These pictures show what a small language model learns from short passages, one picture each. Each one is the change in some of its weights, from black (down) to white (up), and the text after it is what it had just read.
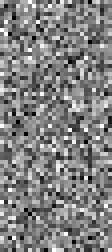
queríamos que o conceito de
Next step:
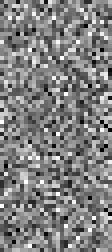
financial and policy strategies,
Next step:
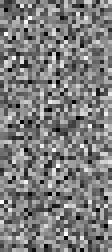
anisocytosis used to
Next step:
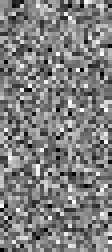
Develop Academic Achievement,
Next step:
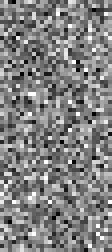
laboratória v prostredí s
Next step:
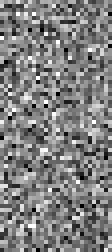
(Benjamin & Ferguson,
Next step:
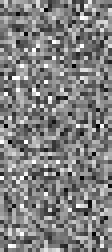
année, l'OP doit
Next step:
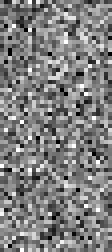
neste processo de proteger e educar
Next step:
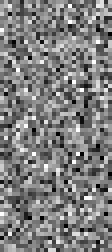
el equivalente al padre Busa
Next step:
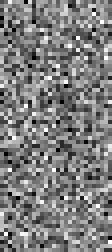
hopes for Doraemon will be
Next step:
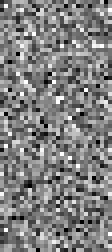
trends and methods that aim to improve
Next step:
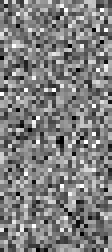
alguna vez discriminados, en
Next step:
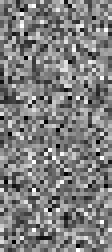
a mucoadhesive gel from
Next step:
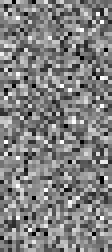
бути використанні в
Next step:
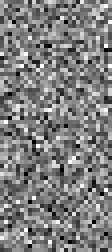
without compensation. The party contends
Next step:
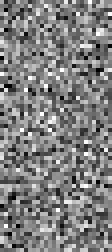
global economy. On a
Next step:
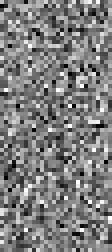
Journal of Public Diplomacy
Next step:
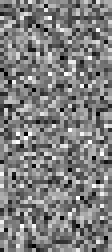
of orography-influenced
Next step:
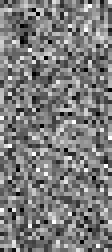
al., 2021). En correspondencia con
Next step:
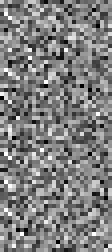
овқат, таомланиш
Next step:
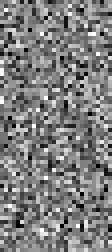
Operating Area: N Sea
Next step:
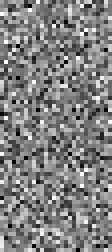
and encapsulated in 3 wt%
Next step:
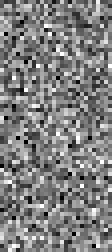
genes in miRTarBase.
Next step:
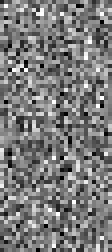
interventions can impact the psychological
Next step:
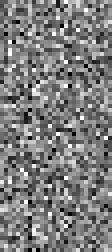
tourist destination. This is because
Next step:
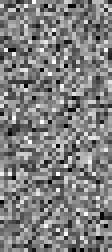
devised to update the filter at
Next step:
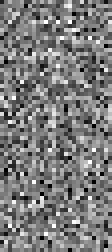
the Eastern Neighbourhood:
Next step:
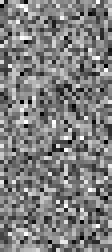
project will produce recommendations to
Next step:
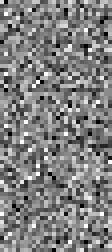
Bu literatürümüzü
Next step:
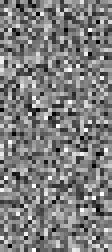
chambers, she used to go to meet
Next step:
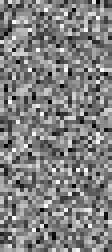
ESHTe. (e-book
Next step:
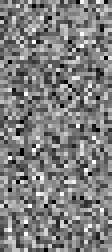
of RDM expertise disappeared
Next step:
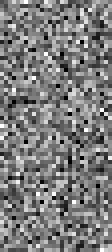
with suddenly applied load for a
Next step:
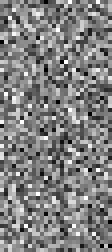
educacional, adotou-se como
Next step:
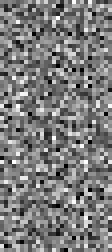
przypuszczać, że
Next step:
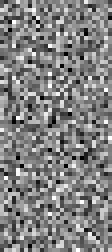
(X) ditunjukkan pada
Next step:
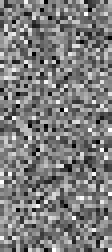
seguro, confortável e
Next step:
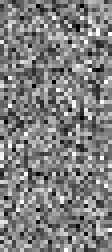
Every person's needs are different. The
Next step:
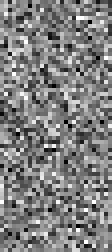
cca 3,1 mii ha
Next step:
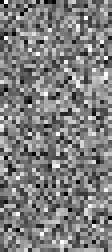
também tratar as que já se
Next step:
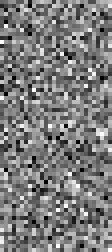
failure to achieve an outcome
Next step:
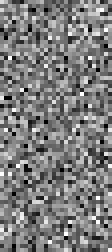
continue to meet quality assurance
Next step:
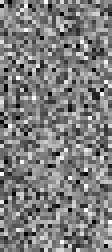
as an electrolyte. High temperature
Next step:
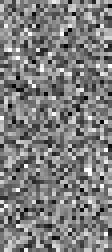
2009). In the absence of
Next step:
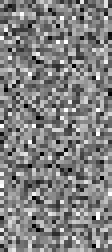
Studi Fisioterapi,
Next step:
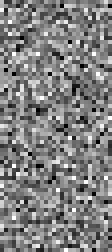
dipinti*, Firenze
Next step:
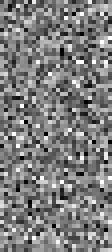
la psicología porque permite
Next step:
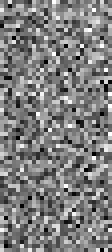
follows: Section 1 Introduction &
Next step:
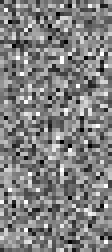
added. Title III of the
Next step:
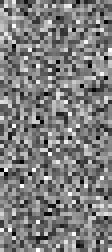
estratégias colaborativas e
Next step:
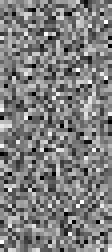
Ática S.A, 2.ed,
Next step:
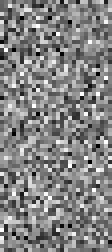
prevent false residency
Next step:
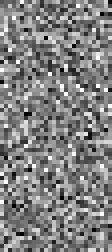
Professional was \$13.65 per
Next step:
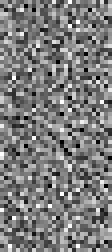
ORTDA QOLISH
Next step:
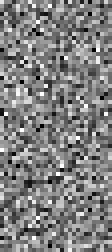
tratamiento de los documentos.
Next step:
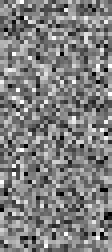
модели «Единообразного
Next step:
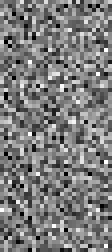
намоён бўлди.
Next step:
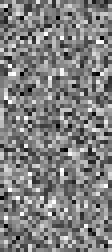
were optimized. Calculations of the
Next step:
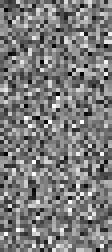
do carry out such an audit,
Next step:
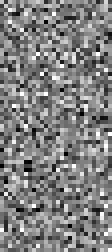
therapeutic reasoning
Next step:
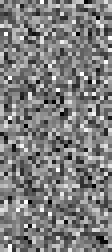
and months, respectively. To
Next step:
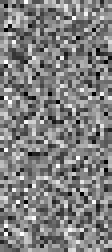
Tais edificações têm grande
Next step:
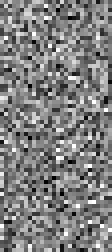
uma leitura da realidade, um ponto
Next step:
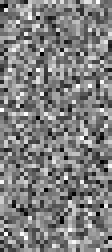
automatically start to play a
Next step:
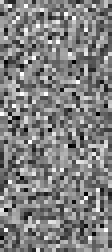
eerst wat de consequenties van dat
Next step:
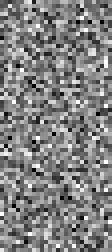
Lingvistik baza yoki
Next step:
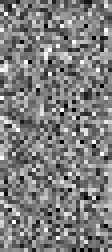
it. 5. Conclusion Prior to
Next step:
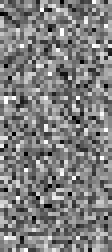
possibility of 2 : 1 type of
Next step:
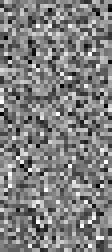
N, Epaud R et al.
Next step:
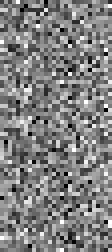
қилиб беришган.
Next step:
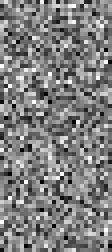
East Asian Countries including
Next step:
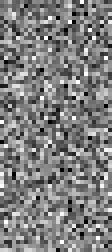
patterns such as diet,
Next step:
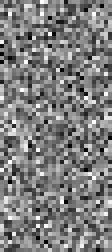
effect. This was supported by the
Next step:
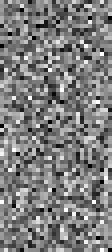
degree of changes from the norm of
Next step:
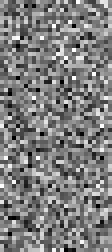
videos Scott McAvoy
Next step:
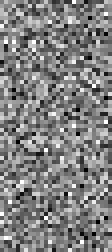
Outro estudo de (BENINI et
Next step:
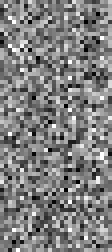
к самофинансированию
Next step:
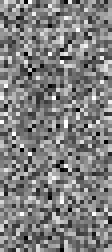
possibilities offered by ICT are
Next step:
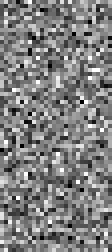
design of a flexible pavement. The
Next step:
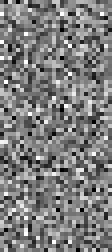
или организации
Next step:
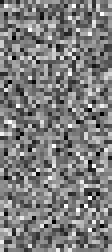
2024 Accepted: 19th November
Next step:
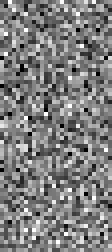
scripture. Another account
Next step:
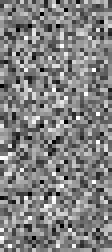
maupun dalam hal analisis
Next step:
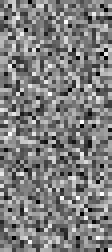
Abstract The increase in frequency and
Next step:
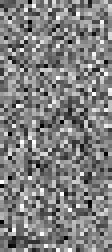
la procédure d'installation
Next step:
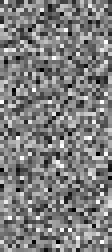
on the integrated interpretation of
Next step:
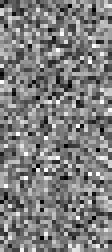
risk factors and the spread of
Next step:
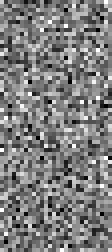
and tenderness, poor wound
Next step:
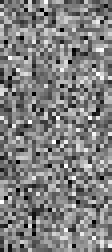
construção de hipóteses,
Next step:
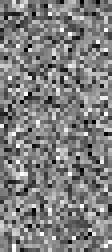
однако представляют
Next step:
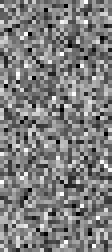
идентичность. С.
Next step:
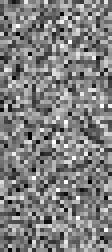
rituais hospitalares juntamente
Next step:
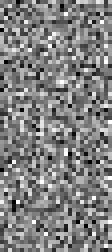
(Total Assets)
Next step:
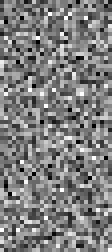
a sustenabilității este
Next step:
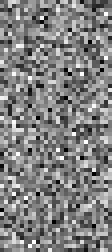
casos confirmados e 590
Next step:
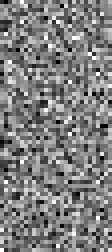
o'zlarini chetda his qiladi.
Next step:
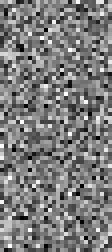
aggregated data to approximate the
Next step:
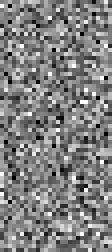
Ukraine]. *Vestnik
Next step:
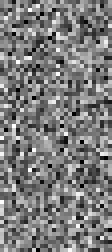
2001). Mas a gestão de
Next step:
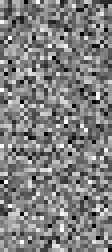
equivalent to scientific publications of
